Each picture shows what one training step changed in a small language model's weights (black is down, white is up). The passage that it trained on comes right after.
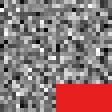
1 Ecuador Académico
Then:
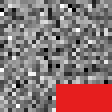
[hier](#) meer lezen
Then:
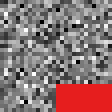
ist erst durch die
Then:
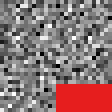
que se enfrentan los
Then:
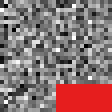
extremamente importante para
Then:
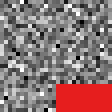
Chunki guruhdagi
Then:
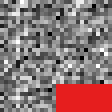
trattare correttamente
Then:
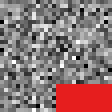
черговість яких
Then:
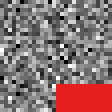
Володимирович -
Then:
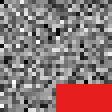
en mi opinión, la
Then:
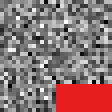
172 moradores, além
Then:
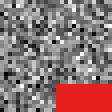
va amalga oshirish
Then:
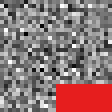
risico's onder druk
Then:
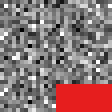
ресурсов из одной
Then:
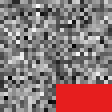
Ciencias Sociales
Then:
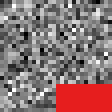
się nie publikowane
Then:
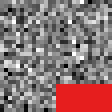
\beta$ - II.
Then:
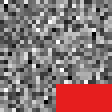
unga uylangan.
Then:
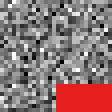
Gusti Ayu Made
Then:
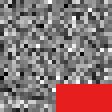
заиф қилишга
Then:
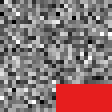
qayd etilgan.
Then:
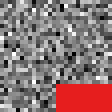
asosan, yozma matnlar
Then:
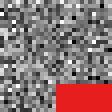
Photo Documents,
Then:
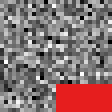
ҳолатга боғлиқ
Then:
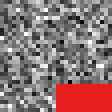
en el Centro Educativo
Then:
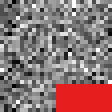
passassem pelo mesmo
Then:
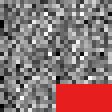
Ikkinchi kanal
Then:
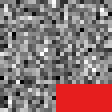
увага приділяється
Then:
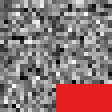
attributed them to
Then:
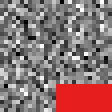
guruhdagi qolgan
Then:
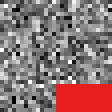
ko'plab nazariy va
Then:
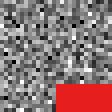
bir qatorda xalqaro
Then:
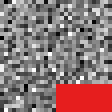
Women) करार:
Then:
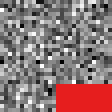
destinação a aterros
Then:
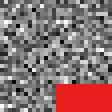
trabalho, o que, por
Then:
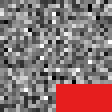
нередко встречаются
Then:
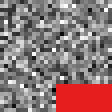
Seitenlayout :
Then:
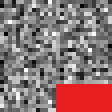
manipulação, excelente
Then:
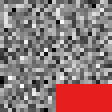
respublika kengashi
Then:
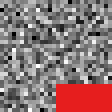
ushbu ta‘rifdan
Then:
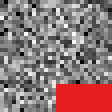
la respuesta sanitaria
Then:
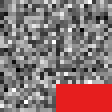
ст. потреба в
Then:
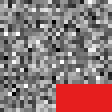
infrastructure éducative ou
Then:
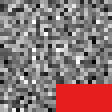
capital, and later, by
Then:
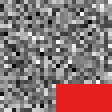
Shaxnoza Norkulova
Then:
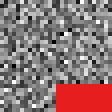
strategiske mål
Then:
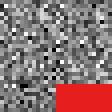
صورت می
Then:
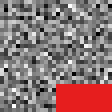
Kalit so'zlar:
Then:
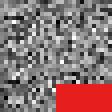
Talleres formativos
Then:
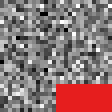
do Estatuto das
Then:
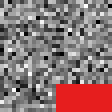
el bien social. Para
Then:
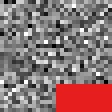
de atraso cultural.
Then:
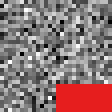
in eine der beiden
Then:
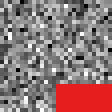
значення набувають
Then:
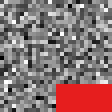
будуть доступними
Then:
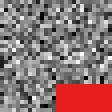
the IGs, maps of
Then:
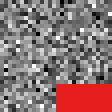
- Laoute, C.,
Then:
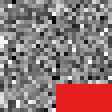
man sagen kann:
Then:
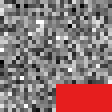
com a tag democracia,
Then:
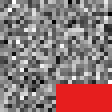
a documentary study
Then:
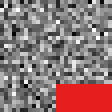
temáticas. El TDAH se
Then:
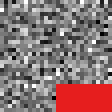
Instruments Ltd.,
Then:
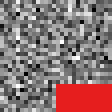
tilda ham bir qator
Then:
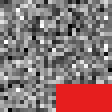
dos estudantes, transformando a
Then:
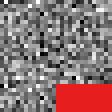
nu este deloc eficientă,
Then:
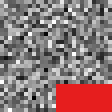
projeto pedagógico da
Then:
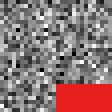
достичь возможно
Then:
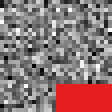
LoS para dar soporte a
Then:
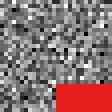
умение студента
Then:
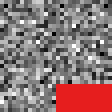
Interne (principele
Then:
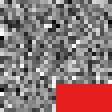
ces connotations en
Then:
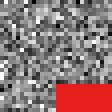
referensi strategis bagi
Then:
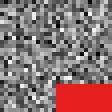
paşa divanları,
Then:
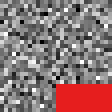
het bedrijfsleven
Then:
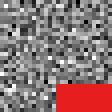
Rajabova Gavkhar
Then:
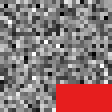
da espécie. As
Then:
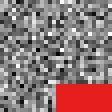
va mehr-oqibat
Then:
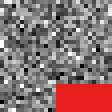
voqealardan biridir,
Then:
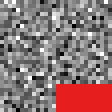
o‘z vaqtida
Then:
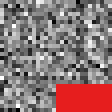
at minimizing transnational and
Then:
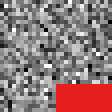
مشارکت آن
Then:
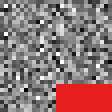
الهامة في
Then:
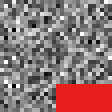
mettre en œuvre et
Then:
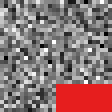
texnikası, proqram
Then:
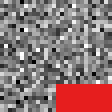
- c) a equidade;
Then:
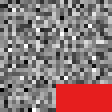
yang berjalan secara sistematis
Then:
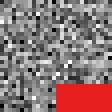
yang dapat dilakukan
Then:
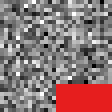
Luas mangrove yang
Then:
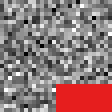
de alíquota. Por
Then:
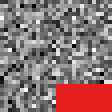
yakka - hokimligi bilan
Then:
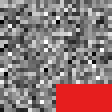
campak. Kekebalan
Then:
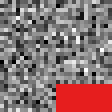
existente entre a obesidade e
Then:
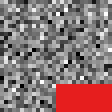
Верховної Ради
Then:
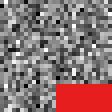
solidarietà sociale
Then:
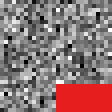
ossuda hayotini
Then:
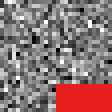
va faqat oldinga.
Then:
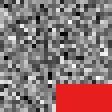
efeito do ensombramento
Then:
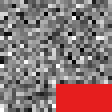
enfrentam problemas
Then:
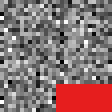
quantitativa, teve como
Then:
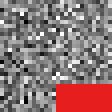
meio de um conjunto
